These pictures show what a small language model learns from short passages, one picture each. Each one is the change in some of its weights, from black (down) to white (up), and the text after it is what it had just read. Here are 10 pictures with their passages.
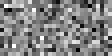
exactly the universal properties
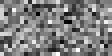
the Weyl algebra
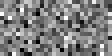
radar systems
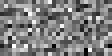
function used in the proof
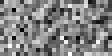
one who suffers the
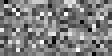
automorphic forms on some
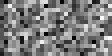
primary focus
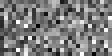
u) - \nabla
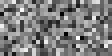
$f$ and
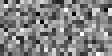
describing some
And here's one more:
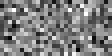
another permutation almost
